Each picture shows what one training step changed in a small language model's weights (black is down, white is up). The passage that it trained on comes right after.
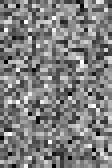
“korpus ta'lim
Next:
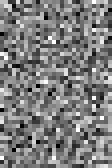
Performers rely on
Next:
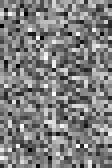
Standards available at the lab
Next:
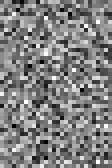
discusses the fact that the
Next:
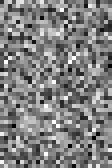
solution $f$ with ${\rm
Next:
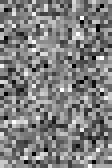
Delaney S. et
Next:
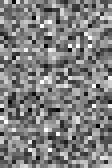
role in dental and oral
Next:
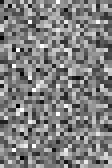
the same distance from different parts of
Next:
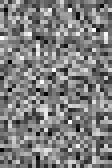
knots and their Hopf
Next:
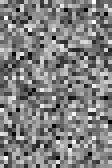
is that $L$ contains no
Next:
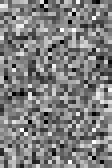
*Energy Convers.
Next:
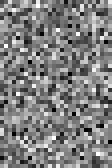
where the neural network has the
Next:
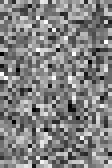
However, the large extracellular
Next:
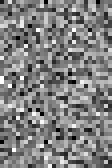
$z$ exists. *Remark
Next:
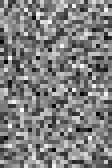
not be triangular, nor
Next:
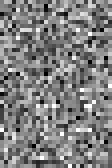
dispositivo constitucional
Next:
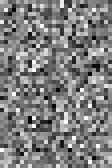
linear dependent rows)
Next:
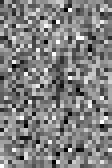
these two mentioned phenomena.
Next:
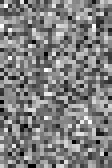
a conservative estimate, almost
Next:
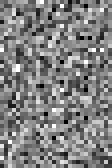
\times S^2$ has
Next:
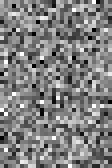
without food. You can
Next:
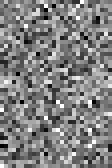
of the project cost 63%
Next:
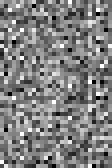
for $\ov\in \partial
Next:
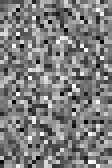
generic club of order type
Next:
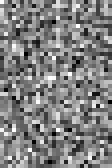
alcohols². A
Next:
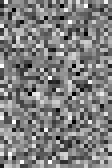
\in \mathbb{N}$,
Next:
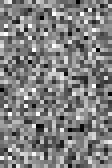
homotopy theory. In a previous
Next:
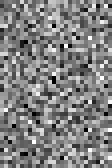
to the growth of creative
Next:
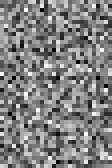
to apply the learning at their work
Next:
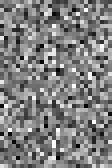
in adolescents.
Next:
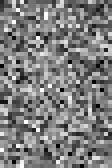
controllers for the system
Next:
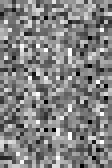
этом проявляется
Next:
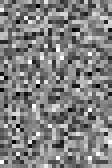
optimization model theoretical introduction, we
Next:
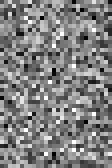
this study concludes that such
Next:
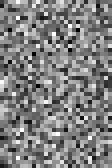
the state-space size by considering
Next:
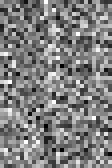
in particular in the form of
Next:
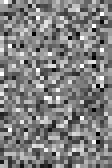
trabalho. A presente pesquisa
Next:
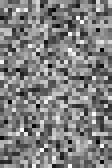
Jim Sellers prove two
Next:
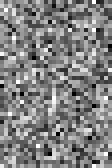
described above. However, it is
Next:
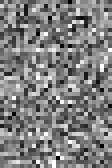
dengan kepala dingin
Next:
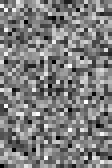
domain with evolution of the form
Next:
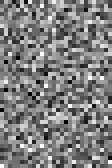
also if a value for the
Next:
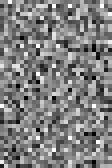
Right: stratified
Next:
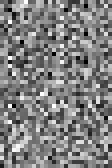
\end{equation} Under
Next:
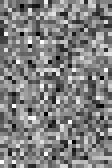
Pilot Project Science Team
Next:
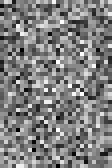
table value at the 0.5
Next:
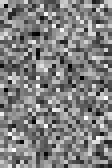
Choquet integral formulation of
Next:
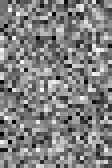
with connected diagram $\sv$. Then
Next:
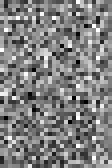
given a preferred choice of
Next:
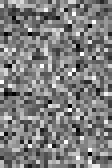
top left hand corner are induced
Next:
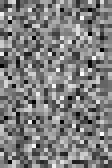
предостережением о
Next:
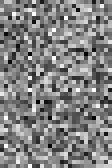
created on the basis of
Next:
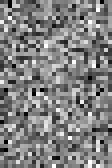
Pooja Duddagi,
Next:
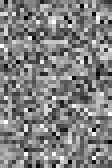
is no rainbow
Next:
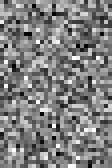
2022, realizado pelo Instituto
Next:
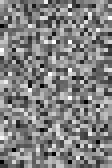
in the field of pottery
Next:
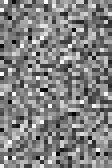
jarayoniga baxshida
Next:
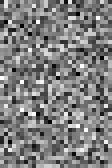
specifically, we will show that
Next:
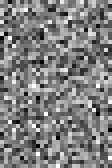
MPABANSI P.,
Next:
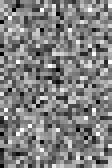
by gauge transformations on
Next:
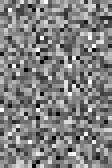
The experiment was conducted on 1
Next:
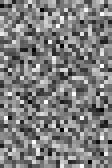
remaining after recycling
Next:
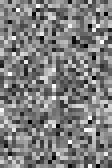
sehingga dapat membantu
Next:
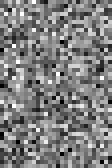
P. BLOCK,
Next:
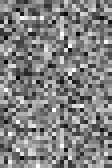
emerge from the origin as
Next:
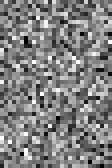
biomass did not correlate
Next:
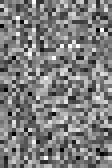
could not be damaged as
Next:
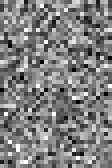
tarjimonlari uni
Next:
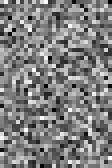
intervals such that for each partition interval
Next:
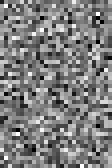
the subject continuous education in the
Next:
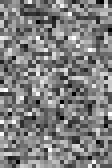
accuracy, <1 ms
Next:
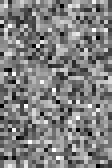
crítico. Assim,
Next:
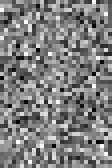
Alternative Formula}
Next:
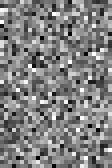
recommandé. Les variances
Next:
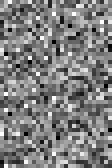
THE POSITIONING THE
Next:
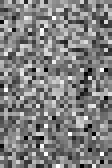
if it contains no two points connected
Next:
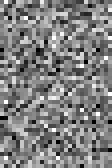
There exists $k$ such that
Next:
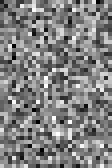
scale. The simulations obtained from
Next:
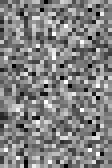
права виділяють
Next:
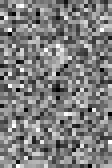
difference in bat numbers. The
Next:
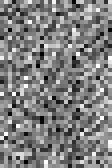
magazine ikkinchi
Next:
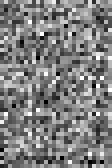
ajratib olinadi
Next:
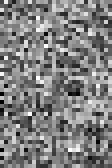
2013 pada mata pelajaran
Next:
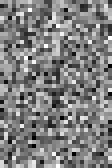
|x|+M \qquad
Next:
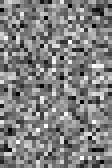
en controlesystemen, motion
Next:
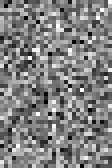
The free carrier diffuses
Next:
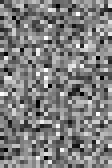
já próximo da
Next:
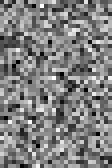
is great remarkable since it could
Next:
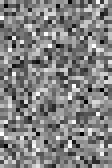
Microsoft Access
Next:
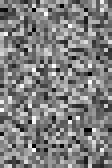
such way bound, for different values
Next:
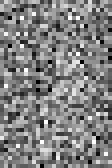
Fibrosis grade 0
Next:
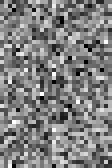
clinical data. Approval for
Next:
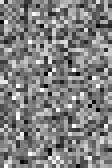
p value Variable N
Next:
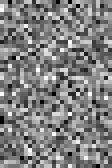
was the same, the difference from
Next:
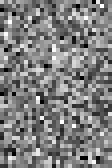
procura por liberdades
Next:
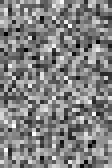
another future publication. The present
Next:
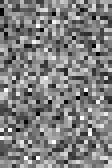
will be dominant in comparison with
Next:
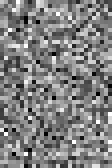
manbai bo'la
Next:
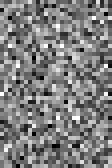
cadre d'analyse
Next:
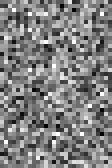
hicieron disparan
